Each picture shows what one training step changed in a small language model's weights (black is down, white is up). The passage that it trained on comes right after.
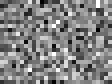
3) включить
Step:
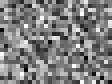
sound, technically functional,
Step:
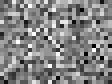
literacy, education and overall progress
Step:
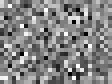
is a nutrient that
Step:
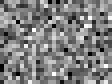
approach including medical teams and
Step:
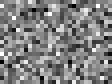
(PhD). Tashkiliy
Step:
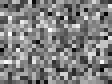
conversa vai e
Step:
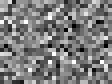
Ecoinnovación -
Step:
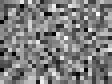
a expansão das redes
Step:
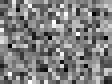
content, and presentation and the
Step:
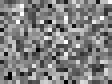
económicos de explotaciones
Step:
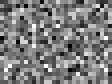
on the level of knowledge and
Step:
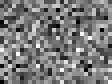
reliabilitas dapat dilakukan
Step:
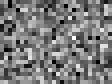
the most similar layout structure in
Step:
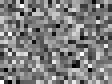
Qattiq holatga
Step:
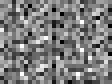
educators, administrators,
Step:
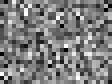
country, the content of the
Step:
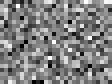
função. A Lei
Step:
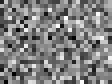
and mean aspiration rate for
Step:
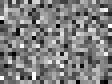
ko'rsatilishi lozim
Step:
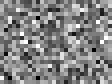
S. Lim ✓
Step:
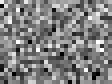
and then rescaling the
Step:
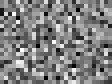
Its older name is
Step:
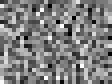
In BP Marriott,
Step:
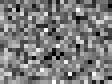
the possibility of open access to
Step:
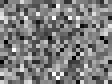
terms of their technological knowledge. This
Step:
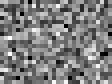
13 MPa at loading
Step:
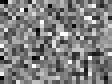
a FM method about which they
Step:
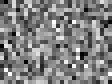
communication, providing a clear view of
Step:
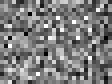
a dual-hop
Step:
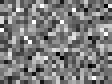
которые известны под
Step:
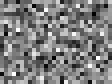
multimedia approach for different
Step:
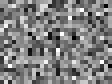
Conflict of interest The
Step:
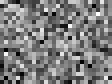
manusia pada umumnya
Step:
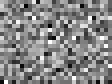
române) și 2
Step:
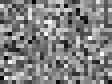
this study a total of 195
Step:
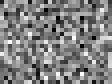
bağımlı değişken
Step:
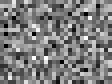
meristic and morphometric
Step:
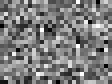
the school I had attended since
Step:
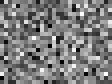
by a few instruments, which
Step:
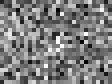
of human rights, for it not
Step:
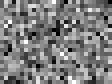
200 c.c. of each
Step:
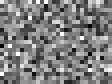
скорочують час на
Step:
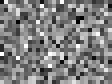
the signal frequencies given to the
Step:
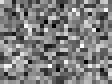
in Rome, to lower
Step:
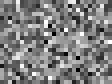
idénticas Rocío
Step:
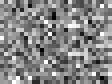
und dem höchsten
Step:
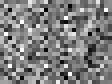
derives from studies conducted at high
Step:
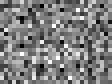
million people worldwide.
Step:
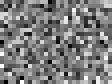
and met the expectations of
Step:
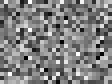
suspicion based on the
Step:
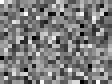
models. Phase IV:
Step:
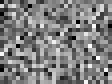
intuitive for many people.
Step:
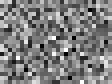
C, and L bands.
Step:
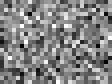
adults, diabetic
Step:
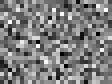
lead to outbreaks of
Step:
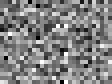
видатись дещо
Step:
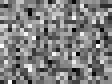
yurtlarında kalan
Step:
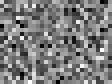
biosynthesis and is most
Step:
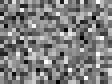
taken and placed in a particular
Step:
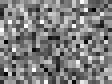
hostel. Graph
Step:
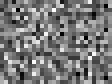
a shattered self who
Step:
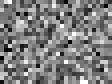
cycles of dilution have
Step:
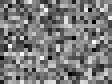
compressive strength (left),
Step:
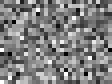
-kor Ijodkor.
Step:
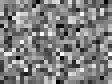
A. S. Klib,
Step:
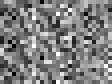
(CLIL) technology suggests
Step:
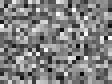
years of age, accounting for
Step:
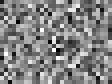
after 72 hr of
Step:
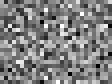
Quantitative changes in indicators
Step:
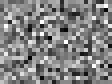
port infrastructure and vessels
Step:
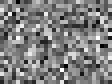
practices to local contexts in order
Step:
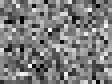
turn causes spasm of the
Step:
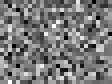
qarash, suvni
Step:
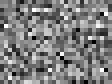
functions of code over time. The
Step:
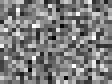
a significant impact on academic performance,
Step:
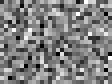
был достигнут при
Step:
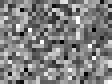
a su época,
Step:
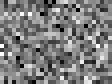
nog geleid tot
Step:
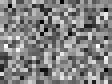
to support change and turn those policies
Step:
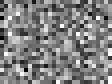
P., Lomen, D.
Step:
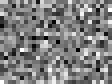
techniques, like atomic absorption
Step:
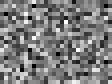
have total *coliform*, total
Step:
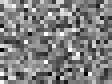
hunger. ↳
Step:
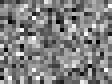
Zero, har qanday
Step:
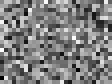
ISEZ PAN w
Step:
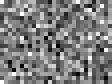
a child who is below the age
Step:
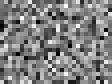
website de distintas
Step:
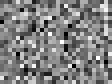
режиму зволоження
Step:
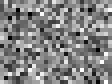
only one title: The use
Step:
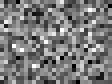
Sub-saharan Africa:
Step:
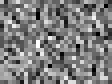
the destination of choice for
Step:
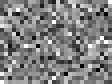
chronic kidney
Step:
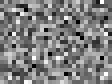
memberikan batasan
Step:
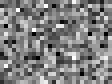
anggota *gria*.
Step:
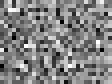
kind of policy changes could be
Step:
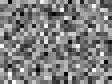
índice del ODS
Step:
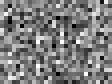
законом як недійсні
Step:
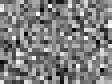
pus discharge,
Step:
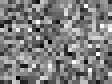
Hegel è sempre
